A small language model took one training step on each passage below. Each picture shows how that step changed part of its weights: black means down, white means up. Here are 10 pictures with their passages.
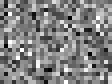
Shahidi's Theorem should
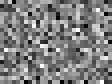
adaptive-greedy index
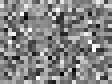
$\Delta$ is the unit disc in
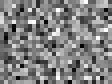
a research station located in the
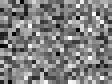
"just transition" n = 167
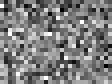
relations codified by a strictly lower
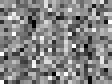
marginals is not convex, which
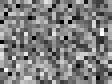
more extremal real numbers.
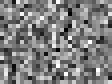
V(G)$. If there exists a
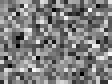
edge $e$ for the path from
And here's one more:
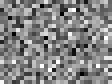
commonly found in creams,
